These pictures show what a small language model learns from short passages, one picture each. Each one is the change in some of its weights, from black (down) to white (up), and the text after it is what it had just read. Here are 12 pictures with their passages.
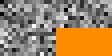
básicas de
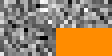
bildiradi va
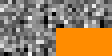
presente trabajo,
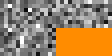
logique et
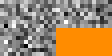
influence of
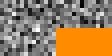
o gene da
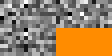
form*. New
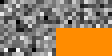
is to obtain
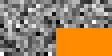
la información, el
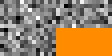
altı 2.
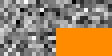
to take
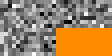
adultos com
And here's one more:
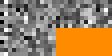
II tomonidan
